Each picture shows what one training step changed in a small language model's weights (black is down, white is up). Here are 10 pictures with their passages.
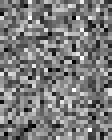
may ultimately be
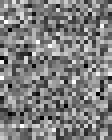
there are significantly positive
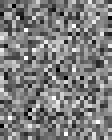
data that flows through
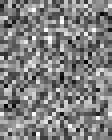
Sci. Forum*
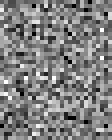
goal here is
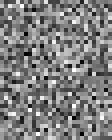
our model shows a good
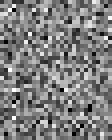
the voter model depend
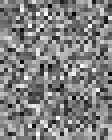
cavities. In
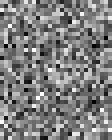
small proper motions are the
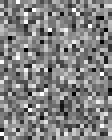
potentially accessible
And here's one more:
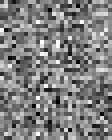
is \begin{equation}
